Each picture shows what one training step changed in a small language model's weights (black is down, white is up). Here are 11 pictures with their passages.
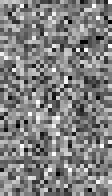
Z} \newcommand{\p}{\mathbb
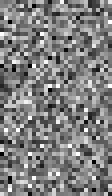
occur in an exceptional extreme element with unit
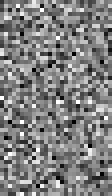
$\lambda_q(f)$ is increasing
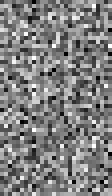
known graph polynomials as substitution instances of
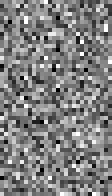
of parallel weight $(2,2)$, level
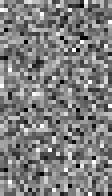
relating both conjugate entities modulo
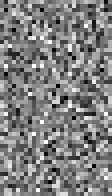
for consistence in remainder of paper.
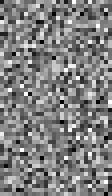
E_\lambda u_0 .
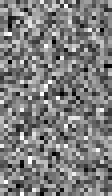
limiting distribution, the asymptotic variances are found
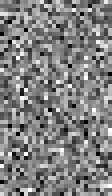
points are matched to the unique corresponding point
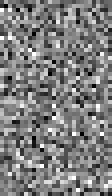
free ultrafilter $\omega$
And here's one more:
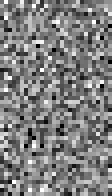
we recall the degenerate exponential functions, the degenerate
